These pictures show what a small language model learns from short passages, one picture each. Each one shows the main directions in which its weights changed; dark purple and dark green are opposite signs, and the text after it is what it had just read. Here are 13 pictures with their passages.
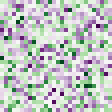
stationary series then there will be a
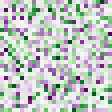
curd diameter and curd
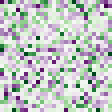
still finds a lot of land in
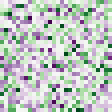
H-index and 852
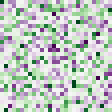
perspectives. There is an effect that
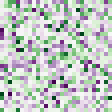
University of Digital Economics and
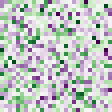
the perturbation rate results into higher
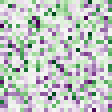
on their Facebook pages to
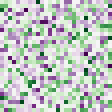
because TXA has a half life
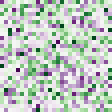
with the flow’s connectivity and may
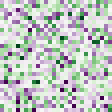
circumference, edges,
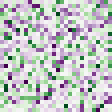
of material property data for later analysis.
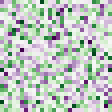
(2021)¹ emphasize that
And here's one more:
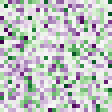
Being married or single has
